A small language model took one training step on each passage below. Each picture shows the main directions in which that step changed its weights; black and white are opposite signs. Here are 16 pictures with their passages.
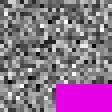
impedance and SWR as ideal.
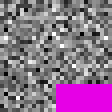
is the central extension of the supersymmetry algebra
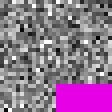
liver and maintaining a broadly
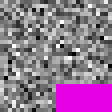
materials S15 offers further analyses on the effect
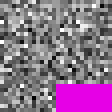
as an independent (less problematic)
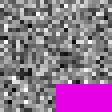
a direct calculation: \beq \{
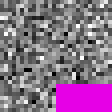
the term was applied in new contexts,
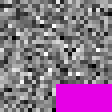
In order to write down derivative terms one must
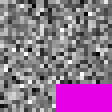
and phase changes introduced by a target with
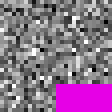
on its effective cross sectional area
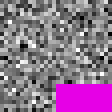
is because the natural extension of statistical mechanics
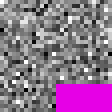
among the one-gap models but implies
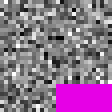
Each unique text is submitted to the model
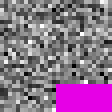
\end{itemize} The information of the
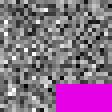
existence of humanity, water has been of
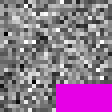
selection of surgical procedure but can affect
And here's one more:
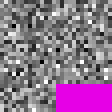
\quad n\geq0.\nonumber
